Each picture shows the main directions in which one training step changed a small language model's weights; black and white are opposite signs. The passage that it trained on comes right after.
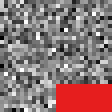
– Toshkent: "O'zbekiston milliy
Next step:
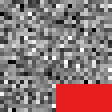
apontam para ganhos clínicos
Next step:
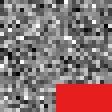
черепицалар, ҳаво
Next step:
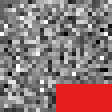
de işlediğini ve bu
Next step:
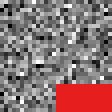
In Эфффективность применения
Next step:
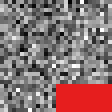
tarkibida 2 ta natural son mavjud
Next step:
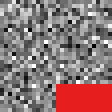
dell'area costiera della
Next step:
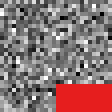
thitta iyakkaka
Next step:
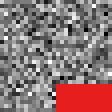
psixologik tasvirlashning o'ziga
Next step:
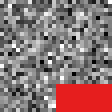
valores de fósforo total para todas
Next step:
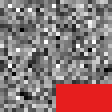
камайтириш мақсадида
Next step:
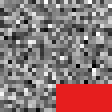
etish metodikasi 175 Lobar
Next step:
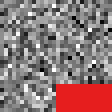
иш юритиш тартибида
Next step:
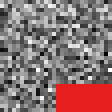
reveal the possibilities of art
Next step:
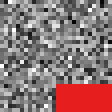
o'rtacha elektr energiyasi.
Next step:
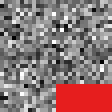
библиотек. - М.:
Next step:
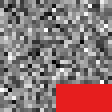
subjects. Since modern education
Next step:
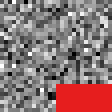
amis en Inde, alors
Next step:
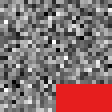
yo'lida o'zgarishlar amalga
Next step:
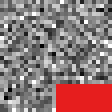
dışlanmayı paylaştığı
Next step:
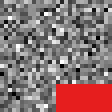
تزايد استخدام
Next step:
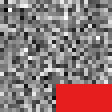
Mapa del noroccidente de
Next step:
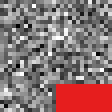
auditoriya ichidagi darslar bilan
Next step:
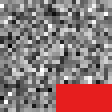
rezolvat cu succes
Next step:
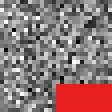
que apresentam grande dinamismo, ou
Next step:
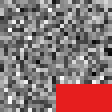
nie gegeben sein, so dass eine
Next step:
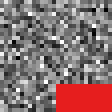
van een organische staatsopvatting
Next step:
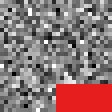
Vannar people. This research
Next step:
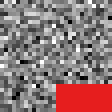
що утворюють парні
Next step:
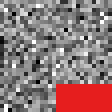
monitorinq; - xarici
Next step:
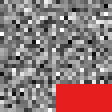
REFERENCES 1.
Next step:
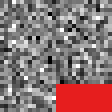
obesidade é o ganho de
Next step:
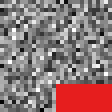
maktabgacha ta'lim tizimini
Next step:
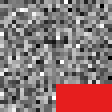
2. Umarali Normatov.
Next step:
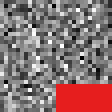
в управлении персоналом
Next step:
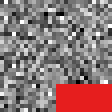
method in determining the best
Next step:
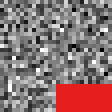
«*Исследования и обучение
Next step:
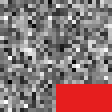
aplicar a ética e a humanística
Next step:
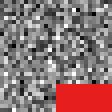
berjalan efektif dan
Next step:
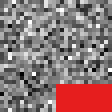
foram encontrados 19 artigos,
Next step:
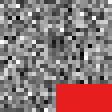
(voir annexe4).
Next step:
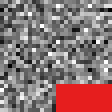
art-terapiya usuli pedagogik jarayonning
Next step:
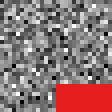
Pakistan Journal of Biological Sciences.
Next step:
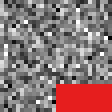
по поводу приведенных им
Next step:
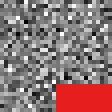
Navoiyning turkiy
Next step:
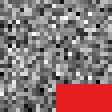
education. *Modern Science and Research*,
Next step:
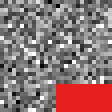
misurati ed i valori
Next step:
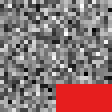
Değişkenlere ait birim
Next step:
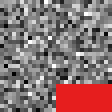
conexión entre los principios de una
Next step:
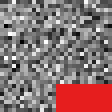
l'espèce (Fig.
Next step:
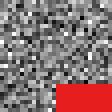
é um país sem preconceitos e
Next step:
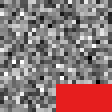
exaustiva ou que não seja
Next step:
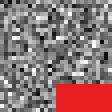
Was war das Beste am ganzen
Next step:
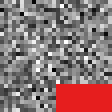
vizual rekonstruksiya qilish
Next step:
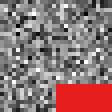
en el litigio principal”, y
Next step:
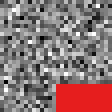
pierwsze stwierdzenie
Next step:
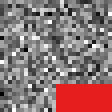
ternak berkeliaran di
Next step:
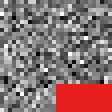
will have an external dimension and
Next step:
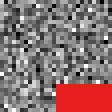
т). Це свідчить про
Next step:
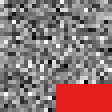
развития на основе стратегических
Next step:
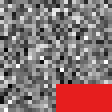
(...) por consiguiente,
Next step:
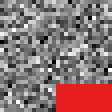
ularni tahlil qilish, xuddi shu
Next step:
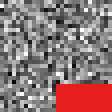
e conhecer seus rostos.
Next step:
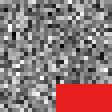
agora precisa de “cura”.
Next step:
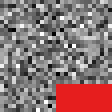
Davlat va xususiy fondlar
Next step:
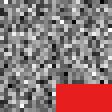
«Латинского языка и
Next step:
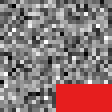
que separam as salas dos
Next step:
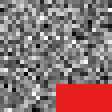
muhokamasi. Dunyoning
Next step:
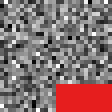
Д.И. (Узбекистан)
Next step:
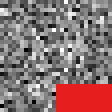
tizimlari eng rivojlangan va deyarli
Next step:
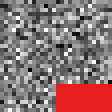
xalq va eldagi hirs,
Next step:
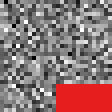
// *Системы
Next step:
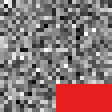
ushın qollanılatusın
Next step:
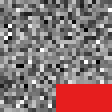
toplumsal hayatta katı
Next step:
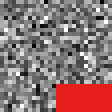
Ahmadovich – Doctor of
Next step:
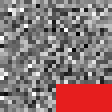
yoki alignerlar tayyorlash uchun
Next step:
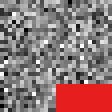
legales que regulan la circulación
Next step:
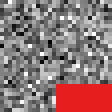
darajada xatolikka yo'l
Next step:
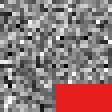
a uno de sus mayores problemas, los
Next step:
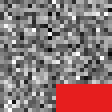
verandering in ten opzichte
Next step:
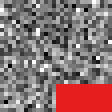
командного состава в
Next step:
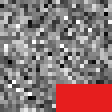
a sua execução e que,
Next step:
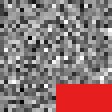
с автентичен текст,
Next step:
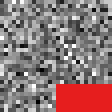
странами существенно влияет
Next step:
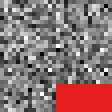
pathways affected by
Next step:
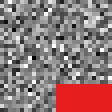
por uma parte dos signatários;
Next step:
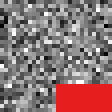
in the development of the field in
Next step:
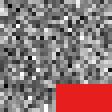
максимальным уровнем
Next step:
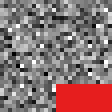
transformatsiyani kuzatishimiz mumkin.
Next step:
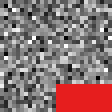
mumkin. Mazkur muzey
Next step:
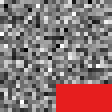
Non-muslim, manusia
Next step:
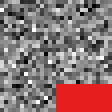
Ook met deze veranderingen van
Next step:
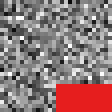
post Soviet Georgia*.
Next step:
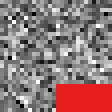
latte vaccino,
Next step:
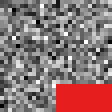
человеком эмоций, но также
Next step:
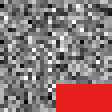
developing the intellectual potential of
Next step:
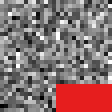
specializate din anii
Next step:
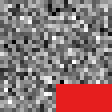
Medication Assisted Recovery,
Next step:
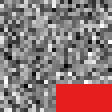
dan motivasi belajar siswa. Penelitian ini
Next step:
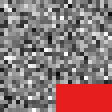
charxlanadi. Dasturning
